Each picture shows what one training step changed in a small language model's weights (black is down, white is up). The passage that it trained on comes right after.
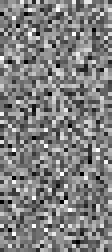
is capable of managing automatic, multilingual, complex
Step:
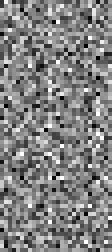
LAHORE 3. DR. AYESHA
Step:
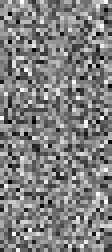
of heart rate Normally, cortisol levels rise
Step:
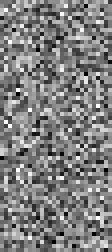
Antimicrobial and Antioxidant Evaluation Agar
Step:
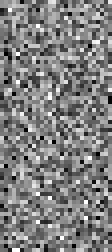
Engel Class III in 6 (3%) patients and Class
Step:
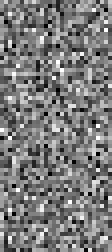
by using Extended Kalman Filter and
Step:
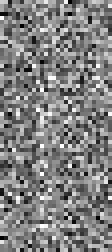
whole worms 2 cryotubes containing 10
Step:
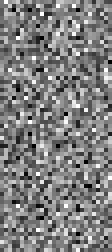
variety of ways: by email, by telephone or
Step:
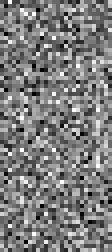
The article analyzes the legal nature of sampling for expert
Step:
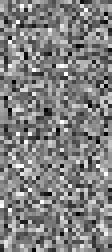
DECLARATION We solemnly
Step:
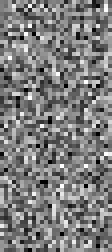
this method is less sensitive than that of Lowen⁷,
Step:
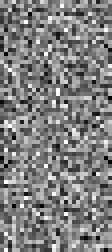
up to nominal operation point (NOC - 30
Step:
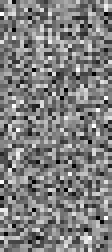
and also enroll in the Module 1 MOOC
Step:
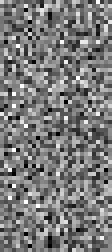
Name crossref_metadata Table Type
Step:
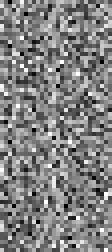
public universities in the Southwest, Nigeria.
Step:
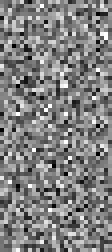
convey her immeasurable appreciation and
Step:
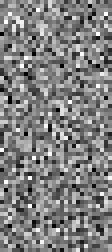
single person or team, many disparate groups appear to hold
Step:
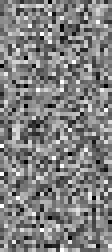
assess participants' understanding of ESG concepts, their perceptions of ESG
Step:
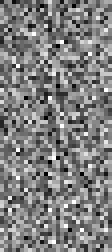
of Technology, Oshima College,
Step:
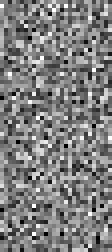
regarding a self-propelled turning circle in
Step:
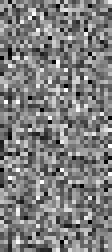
within the tolerable range throughout the study period.
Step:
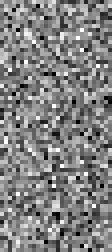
collected dataset has 18.442. It should be noted
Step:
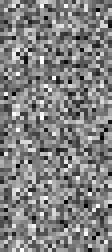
7, No. 13 and No. 19 after
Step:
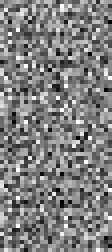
380 nm never observed in the powder samples before the
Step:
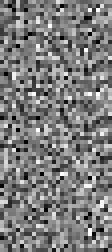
single charged particle in a circular orbit, the
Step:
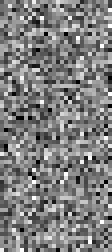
experts and involve representatives from the European Commission. Both
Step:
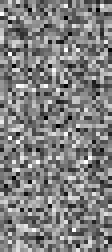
about each transaction (bulk) before the movement
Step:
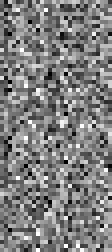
Business Model CE Conformité
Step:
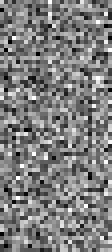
permissible limit of NO₃⁻ for
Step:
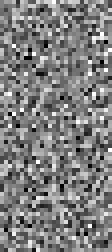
properties in a sensitive way. Accordingly, the particle size
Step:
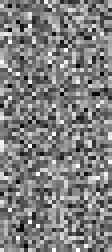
its popularity in the construction market. Despite its many
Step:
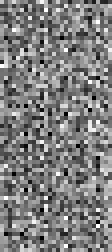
**Quality assurance:** Establishment of
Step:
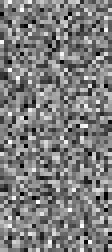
(NMF) [14] to cluster the
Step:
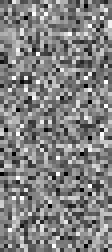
survival ranges between 6 and 19 months. HAART
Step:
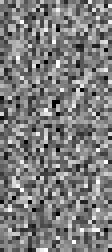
morphology was investigated using a field emission scanning electron
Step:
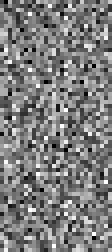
the Siamese ship foundered off a place
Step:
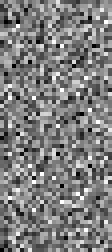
growing from the years 1991 to 2011. In the
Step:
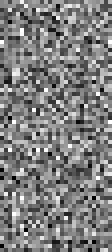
test formulation group (G4). Further, Biofield
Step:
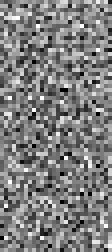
377, into the Indian Penal Code on
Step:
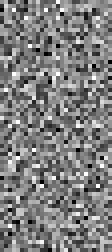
from the number of floors. Figure 3. A map
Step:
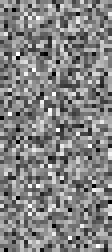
over 10000 (14.3%) employees. In terms
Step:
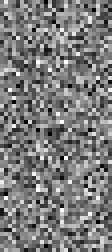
of time and require alignment with the business.” At that
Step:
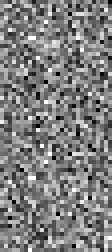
low toxic level. Human lice infestation is
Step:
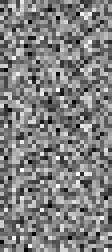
IE, PT, CH, LV,
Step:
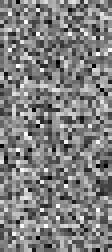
Press: Cambridge, MA, USA,
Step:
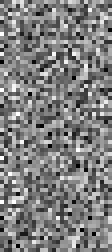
adhesion, and the fiber sheets were combined with
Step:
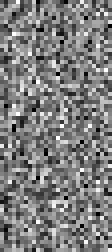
& Vanamo Salo² ¹
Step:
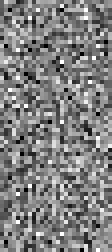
our study it measures the DT, and in response to
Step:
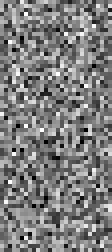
data also indicates that financial literacy regarding alternative investments is relatively
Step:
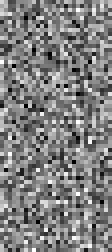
. On the other hand, a strengthened
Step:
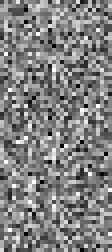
many and difficult math... and their assessments. Of
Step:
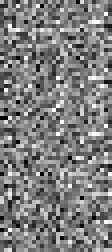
розподілу з
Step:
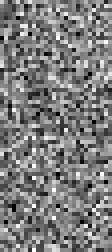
typically at very low concentrations— from a tenth up to
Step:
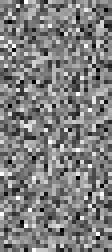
2.1.3 Sharing The sharing dimension is about
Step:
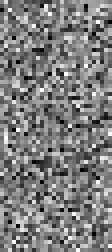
on what share of income the respondents use for basic necessities
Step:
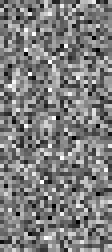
reports show that the staff population of the Lagos State
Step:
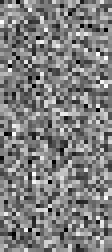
and French consular records and private papers. The
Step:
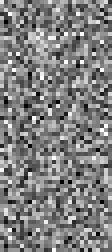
logging annual timber volume is fairly uniform and shows
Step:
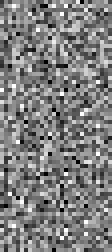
the Bangladesh University of Engineering and Technology
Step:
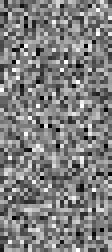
Abstract The objective of this paper is to measure the impact
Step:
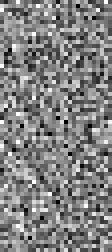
scores. Notably, participants who brushed their
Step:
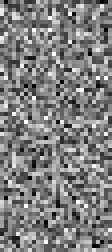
rare items is $\sim p^k$; reaching enough
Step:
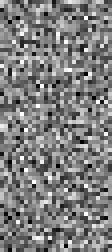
but different within group. S1&S2 seems to
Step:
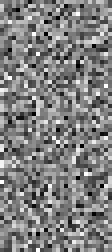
was taken. The principal investigator interviewed the study subjects
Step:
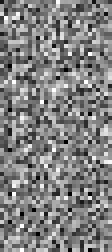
cross sectional hospital based observational study conducted at
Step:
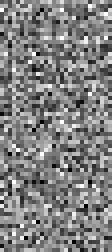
sciences. It combines chemistry,
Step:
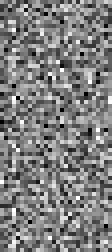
of Au(I) salts or
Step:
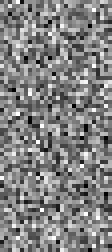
collected dust were studied by XRD,
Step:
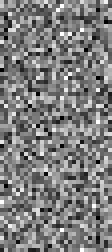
2005) with seeds being planted early in the
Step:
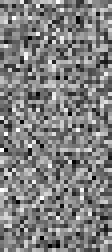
frames of motion data. To resolve the
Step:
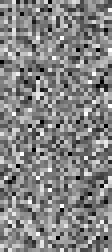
relationship between digital leadership and job performance. 4. Testing
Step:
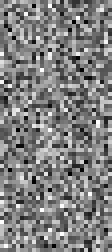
To support the movements of the knee joint, the
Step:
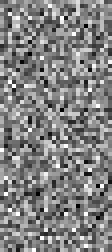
respondents were neutral. On the other hand, 30 respondents
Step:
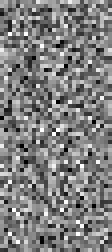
in farming and the development of resilient crop varieties. In
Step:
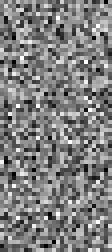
HF – heart failure; FC – functional class;
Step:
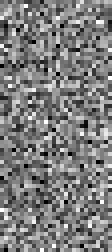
scenarios for boosting organic farming and organic aquaculture towards
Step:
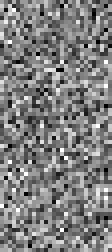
be tackled over the long term by devising a
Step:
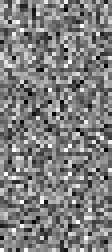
collage created during the project, featuring the
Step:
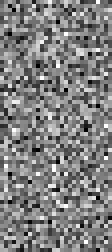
TABLE II. Load and deflection of
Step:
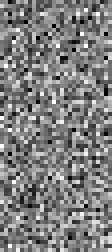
which was later twisted by the patriarchal
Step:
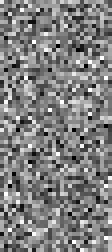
public dialogues. Moreover, it is interesting to
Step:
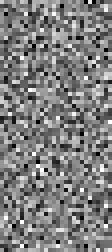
region 10. Conclusion: The conclusion of this study shows
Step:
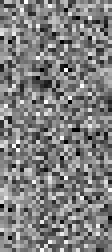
for the sustainable management of olive-tree systems.
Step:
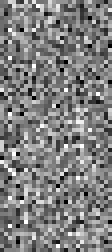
The Animal Hostel Project is unique in terms of
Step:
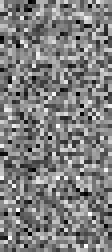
in Samarkand in the 15th century and
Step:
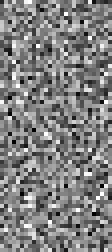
than. the strength. of ordinary. reinforced.
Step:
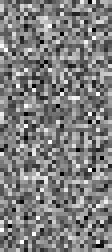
be attributed reduction in the temperature polarization effect. Also, the
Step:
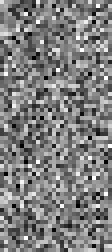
noise level equal to the maximum permitted by the acoustic
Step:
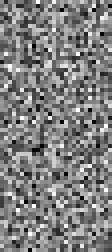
the various bioremediation strategies utilized for its elimination
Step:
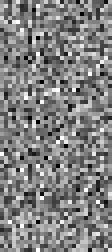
Setting The study was conducted in people medical collage hospital
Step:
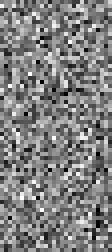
patients, particularly those with bleeding disorders, should
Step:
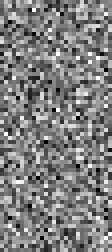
and is written by using the standard differential formulations of
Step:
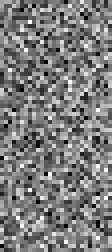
Long, JIAO Guiqiong,
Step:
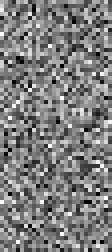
Ledang and Souquière
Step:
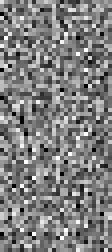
accurate analysis and interpretation of the data in this case,
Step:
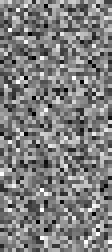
of system by PID The prevention of this trend can
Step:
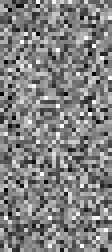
the pool (i.e., $W =
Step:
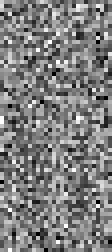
his large eyes, does not grow up into adulthood
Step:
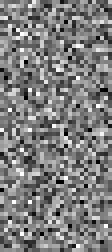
conversion to general anesthesia is inevitable and
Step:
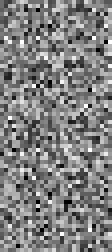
greater tensile and flexural strengths (Kawde
